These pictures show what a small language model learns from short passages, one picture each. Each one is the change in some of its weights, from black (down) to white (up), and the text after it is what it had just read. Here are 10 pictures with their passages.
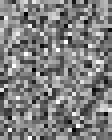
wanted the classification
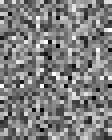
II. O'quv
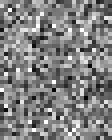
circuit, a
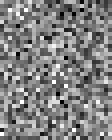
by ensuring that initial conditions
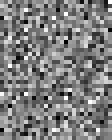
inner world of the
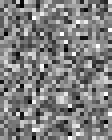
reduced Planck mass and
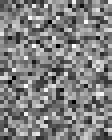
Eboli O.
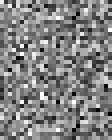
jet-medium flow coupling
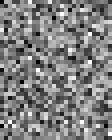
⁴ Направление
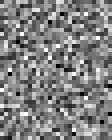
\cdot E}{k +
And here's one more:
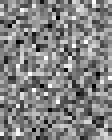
$\eps$ (positive
